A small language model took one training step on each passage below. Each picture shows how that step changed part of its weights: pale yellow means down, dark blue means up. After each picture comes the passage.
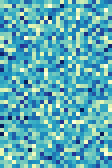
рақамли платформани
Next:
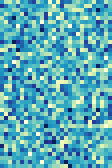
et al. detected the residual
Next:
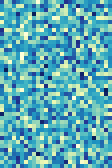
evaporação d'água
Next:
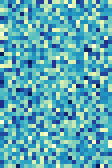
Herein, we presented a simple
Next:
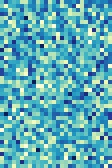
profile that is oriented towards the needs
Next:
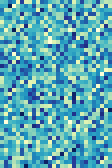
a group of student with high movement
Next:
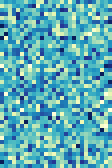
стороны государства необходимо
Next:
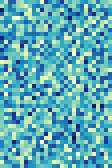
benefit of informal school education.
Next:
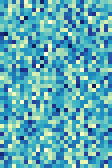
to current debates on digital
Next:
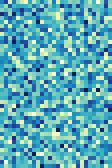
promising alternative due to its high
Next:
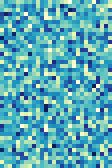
(2014). They have reported that the
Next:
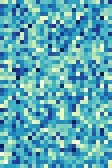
qobiq qatlamida
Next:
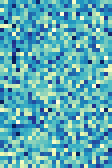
and a masonry oven.
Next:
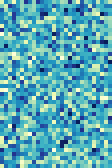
decorrente das complicações
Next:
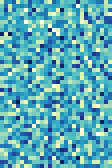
terikat, dan uji F
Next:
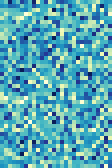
square law of light intensity it is
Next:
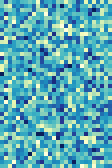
système ; - 3) Les
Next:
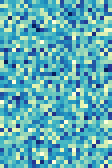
knowledge-enhancing investments by
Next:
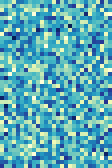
Mendung Kabupaten
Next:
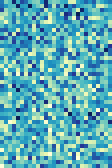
a visual or climatic contribution but as
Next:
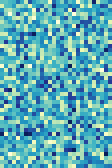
общества и его подсистем
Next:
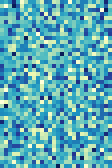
classrooms. This study aims to
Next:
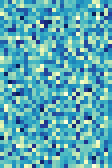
van (integrale)
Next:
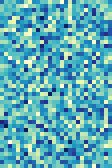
Confidentiality -
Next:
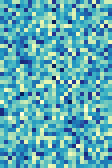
detection system is developed based on
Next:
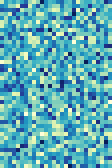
eficiência energética e a
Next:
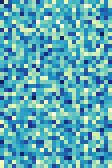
Uning tarixda mavjud
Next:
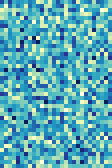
flow parameters of each bus characteristics as shown
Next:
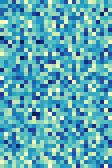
type of promotion from a distant
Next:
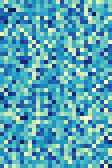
supporting the theoretical concept of the
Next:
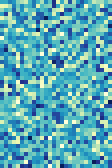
спілкуванні з
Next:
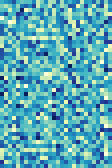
и рационального использования
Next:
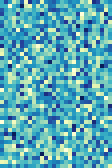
de Contratações Públicas
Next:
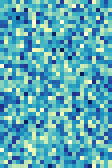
specifies the importance of MSW
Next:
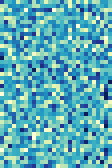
в единичных
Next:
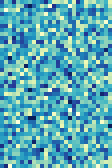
cognitive, and ICT technologies,
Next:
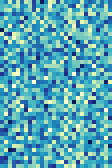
on the particular fading profile of each
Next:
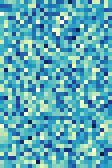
kann die App? Mit der
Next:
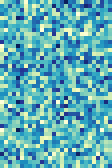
jamiyatining axloqiy
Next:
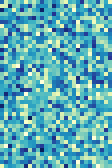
va Davlat test markazi tomonidan
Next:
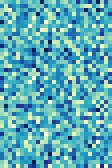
The reason this study sought to find
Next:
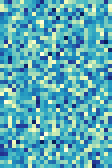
book understanding Strongly agree
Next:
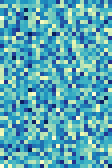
state in a chemical reaction, various
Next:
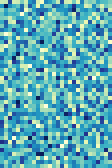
mercado nacional. Um dos
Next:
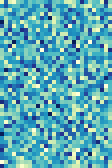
The Implication of the Fourth
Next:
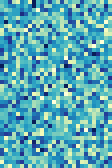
of vertebral column
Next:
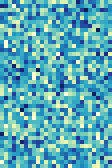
the hacker initiates many
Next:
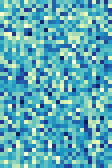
Section-6 (India,
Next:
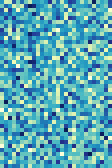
and June, and the minimum in
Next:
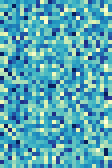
перенимали невербальные
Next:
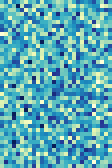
qualitativa dos impactos observados.
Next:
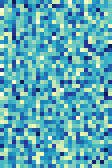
с. Піща,
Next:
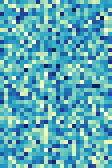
soha mutaxassislari bilan
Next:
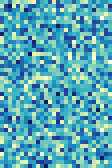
e a alegada reserva
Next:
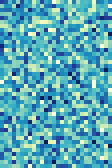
e a contribuição nos processos
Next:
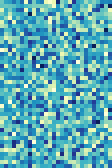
of single passive piles, relatively
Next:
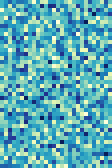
характерга эга бўлиши
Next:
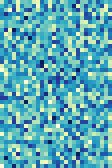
structure: (1) In early
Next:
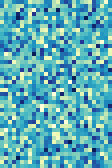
oson usuli Bo'riyev
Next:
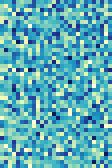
В. Астахова –
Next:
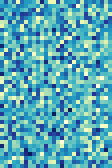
de los dos principales cursos de
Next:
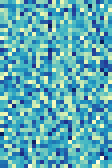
Max- 9 Cart value
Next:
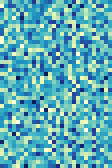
wide variety of in vivo methods
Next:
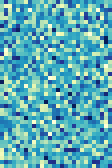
тури паразитлик
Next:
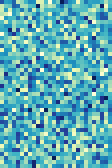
cuidado numa abordagem
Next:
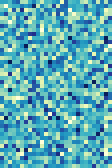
себя и свои
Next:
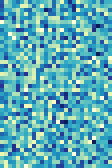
ensino (Humanidades,
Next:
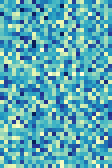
report of having examined at least one patient
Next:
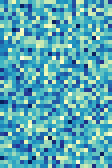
have done, the result is An
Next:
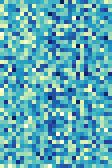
inclusão da adoção
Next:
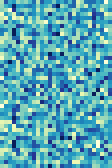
C. Ch. Volmer
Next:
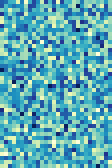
can be thought of as properties
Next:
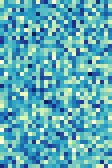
from institutional ethical clearance
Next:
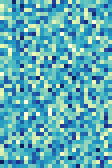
в одном цифровом
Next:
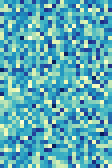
relationship⁴, $q =
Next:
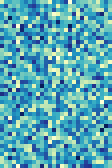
a curriculum is
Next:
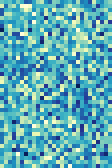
de locais com acessibilidade
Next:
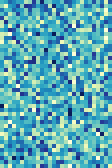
чел.); 4 группа –
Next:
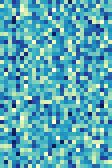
mediato. Referencias 1.
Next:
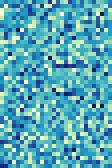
u holda $0 < \delta
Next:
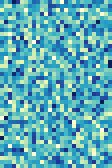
chiqarmasin. O'zbekiston
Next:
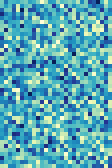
1: Analytical Data for the
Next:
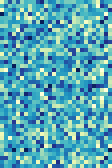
in a rural low-voltage
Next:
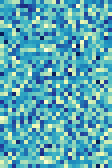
is hereby accepted by the
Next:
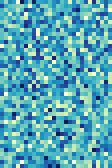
After 24 h of incubation,
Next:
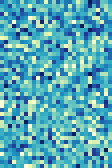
"Çete Harbi"ni
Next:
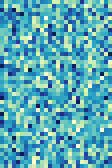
the outcomes of the regression analysis.
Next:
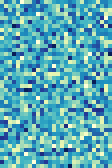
perspective specie]. Materialy 5
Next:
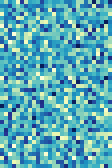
model in which each of the basic skills
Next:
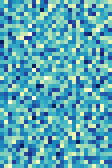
harassment of child will be
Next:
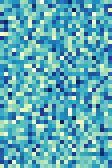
Paulo, em 1994. Essas
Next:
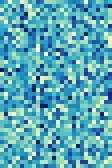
comprehensive timing analytics to estimate the
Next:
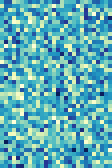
1937 Industrial Planning
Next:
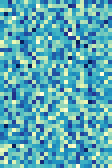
However, the prevalence of tick
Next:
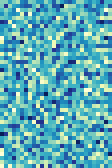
merhheitlich in den
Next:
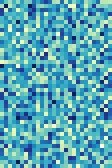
reviewing and editing;
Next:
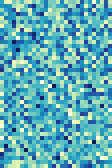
and professional success in today's
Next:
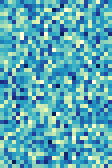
tag is connected to the AGV
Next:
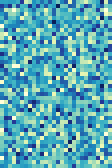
технического решения или
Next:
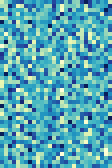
батарей, самого
